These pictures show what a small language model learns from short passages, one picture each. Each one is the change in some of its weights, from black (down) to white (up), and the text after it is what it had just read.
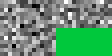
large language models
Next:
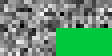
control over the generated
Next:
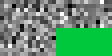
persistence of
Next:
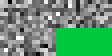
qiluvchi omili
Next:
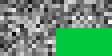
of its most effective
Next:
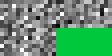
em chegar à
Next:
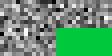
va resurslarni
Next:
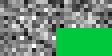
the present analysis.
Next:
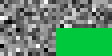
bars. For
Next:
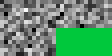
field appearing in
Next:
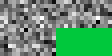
temperature, two types
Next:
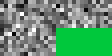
use the following
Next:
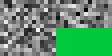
and education”
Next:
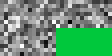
simple structure, the
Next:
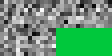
analytical model of
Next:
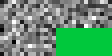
are considered on
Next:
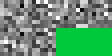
boy meros
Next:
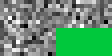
surrounding a
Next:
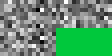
such that $$
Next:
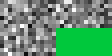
parallelism in each
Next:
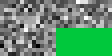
of those I
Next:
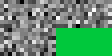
adquire o
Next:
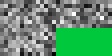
and open-ended
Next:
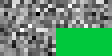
be influenced
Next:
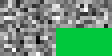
\maketitle The
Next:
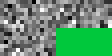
emerging to support
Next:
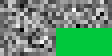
Taking the limit
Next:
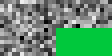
are a total of
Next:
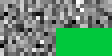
5 Jaket
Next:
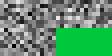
of ligand
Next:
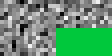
quantum mutual entropy
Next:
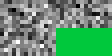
spin assignments,
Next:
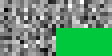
da produção de
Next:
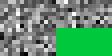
lineage we observe
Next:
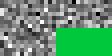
this series have
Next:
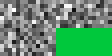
ar fi
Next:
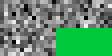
in detecting
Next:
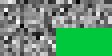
structural similarity to
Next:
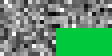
their spatial distribution,
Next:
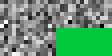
la opinión
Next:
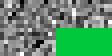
phase shifts along
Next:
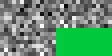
mechanism, and this
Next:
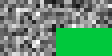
the dynamics of the
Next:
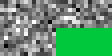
get a game
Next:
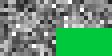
the thermal properties,
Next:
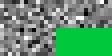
may promote
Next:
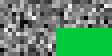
hali ishlab
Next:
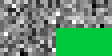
has therefore brought
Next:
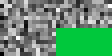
independent extrinsic information
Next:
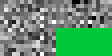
MUBs that
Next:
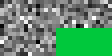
are required to have
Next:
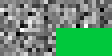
we propose a
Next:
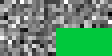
with a time but
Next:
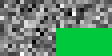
of PBH
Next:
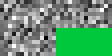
test accuracy of
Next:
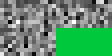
to quantizations
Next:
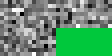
проблемного и
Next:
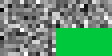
exhibit markedly
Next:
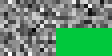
data that generates
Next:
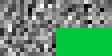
versus electrical
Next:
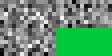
pedagogik texnologiya,
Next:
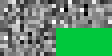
knowledge to improve their
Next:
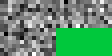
simulated using the
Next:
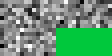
In order to
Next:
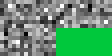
string (the
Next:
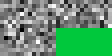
proper recognition
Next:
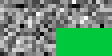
is illustrated in
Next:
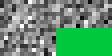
is chosen to
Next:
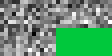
kinetic Ising
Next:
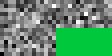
the hadronic
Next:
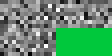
La tabla
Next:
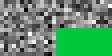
the French
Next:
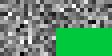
and \beq
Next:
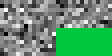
finding the wave
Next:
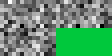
that in the
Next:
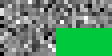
there are cases where
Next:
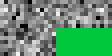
the shower have
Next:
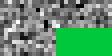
quarks up to
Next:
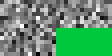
by substituting
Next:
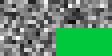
toric code.
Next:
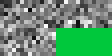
probing at
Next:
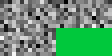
tecnologia que
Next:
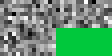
attack model trained
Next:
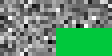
are two possible
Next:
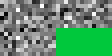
donor state
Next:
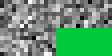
is chosen randomly
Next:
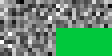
psixologik talablar
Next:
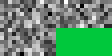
drawn in
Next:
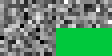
that is the frame
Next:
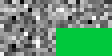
ve araştırma
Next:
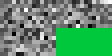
HII region of
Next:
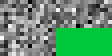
of real photons is
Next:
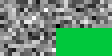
The only term that
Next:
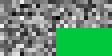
representation model, can
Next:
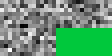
This fact indicates that
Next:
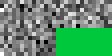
by spin-up
